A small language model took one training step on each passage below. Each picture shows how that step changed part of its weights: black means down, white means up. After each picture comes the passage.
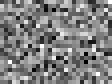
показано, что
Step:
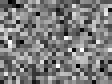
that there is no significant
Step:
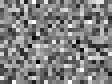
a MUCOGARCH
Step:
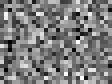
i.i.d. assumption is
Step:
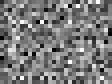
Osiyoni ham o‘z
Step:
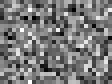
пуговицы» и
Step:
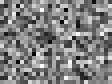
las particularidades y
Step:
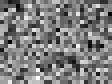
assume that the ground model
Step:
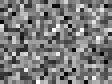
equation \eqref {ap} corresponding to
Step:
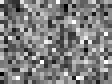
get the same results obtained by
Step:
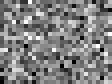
Azamat doc. of
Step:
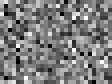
satisfied and that $f$ is
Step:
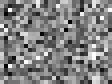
-- {\og Moduli spaces for
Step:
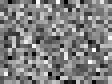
free $R_0$-module with
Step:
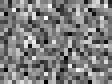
interior point $x$ solving
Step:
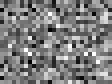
entregam o bebê em
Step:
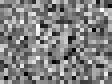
\frac{4\eta d
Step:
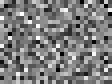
this concept in the following
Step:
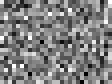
met de waarde van
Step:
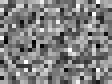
iteration respect to the order of
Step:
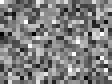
$S$; we get a contradiction
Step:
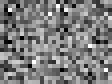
space of all such matrices,
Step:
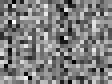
of the solvable group
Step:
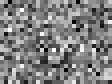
e propósitos e no
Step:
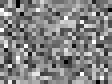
ani cu un conținut
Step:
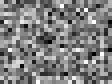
подаларда юқори
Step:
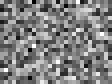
group. Then $C^*(G)$
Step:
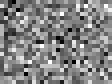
if it is surjective on isomorphism
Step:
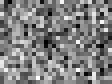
ресурсов для
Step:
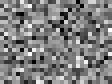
The Netherlands
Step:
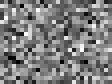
that there must be more arcs
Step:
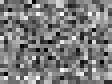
U.S. automotive
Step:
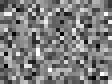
the sense that the work required is
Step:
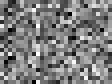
by around 20\% by
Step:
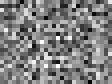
We consider these cases now. Suppose that
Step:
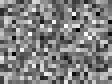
berilayotgan har bir
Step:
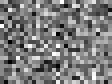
bounds to the median of a
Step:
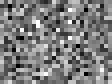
. The union of all these
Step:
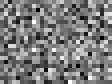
Rodríguez de
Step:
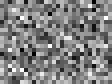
стороной он
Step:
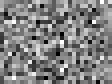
1 - ahamiyatli).
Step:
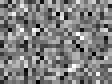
(ССЦ) В
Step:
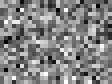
variantida g'o'za
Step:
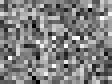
у діастолу
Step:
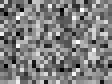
$x$ and $y$ are
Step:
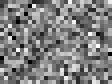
POST Login Pada
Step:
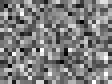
1 erv * Apêndice
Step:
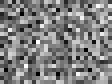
of $I$-bundles are
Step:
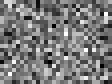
A reforma trabalhista de
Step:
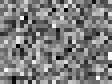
Battey JND,
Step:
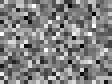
the tensor product components take the
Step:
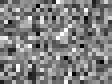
bioimpressão entre
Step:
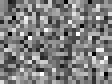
if $p=\vartheta$ (where
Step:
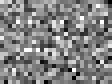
de laatste groep
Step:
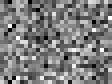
doirachi sahnadagi
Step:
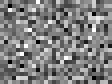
some category with weak equivalences
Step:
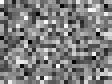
we compute the variance of
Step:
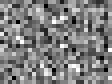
DSc, руководитель
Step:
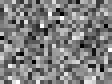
it is called a twisted
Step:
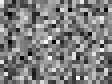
we describe how a
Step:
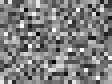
\leq x + H}
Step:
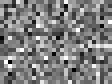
many comparison results have been
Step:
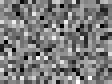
forma que las características más
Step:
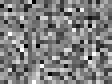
S. Turski: Sur
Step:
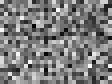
en cuenta que estas
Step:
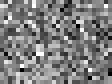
introduced by Yamaguchi
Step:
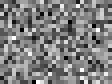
diaxron rivojlanishini
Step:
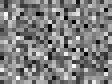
VAN DEN DOOL
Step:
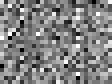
jamoa, katta
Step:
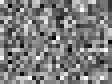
tarzda yetkazish
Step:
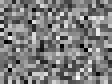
an individual system of meanings
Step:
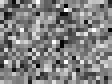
and sufficient conditions for the
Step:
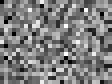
enkele punten meer
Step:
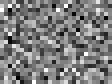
xarid xarajatlarini
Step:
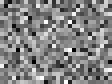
\subset [n]$ be an arbitrary
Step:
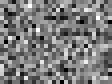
looks true from numerical
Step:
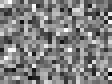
ko'nikmalar bilan ham
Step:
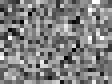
with the upper triangular matrices
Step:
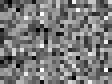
show that the region of
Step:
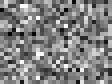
The Dynkin diagrams corresponding
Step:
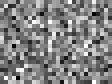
registros vegetales
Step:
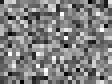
question. Our main result
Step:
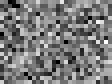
that the product of the parameters
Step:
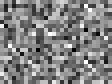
was partially supported by
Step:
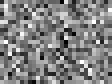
of the spacecraft at the
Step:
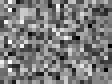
жиноят жойида
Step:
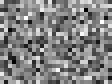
the set $\mathcal{N}_{Z
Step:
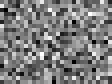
As $\sh$ is the intersection of
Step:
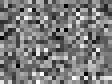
be zero. For later reference
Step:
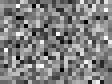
slot $\gamma$ is
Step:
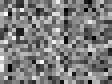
estudar o desenvolvimento
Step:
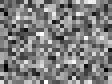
fact is to determine when
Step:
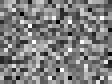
integratsiyalashgan usul
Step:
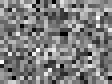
Now, look carefully
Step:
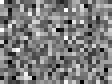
ruhiy holati,
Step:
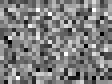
complete list of the reflective
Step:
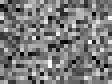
are simply the set of
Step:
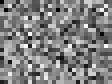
va uni klassik
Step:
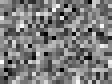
de generación en generación. Es
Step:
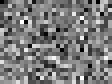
bilan, quyon esa
